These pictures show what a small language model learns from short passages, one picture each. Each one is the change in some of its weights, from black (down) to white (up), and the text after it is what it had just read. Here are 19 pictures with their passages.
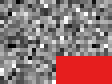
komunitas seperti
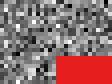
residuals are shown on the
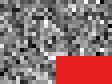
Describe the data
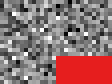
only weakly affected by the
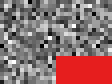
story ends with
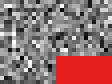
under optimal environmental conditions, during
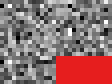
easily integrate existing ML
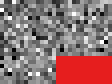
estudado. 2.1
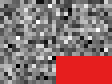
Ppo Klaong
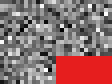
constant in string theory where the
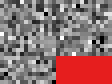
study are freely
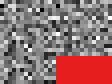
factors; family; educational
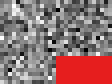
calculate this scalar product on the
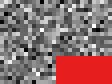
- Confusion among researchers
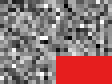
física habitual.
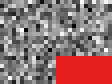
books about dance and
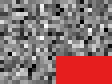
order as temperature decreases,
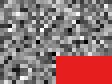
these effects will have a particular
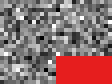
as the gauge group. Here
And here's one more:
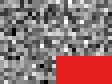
related to the evaluation level
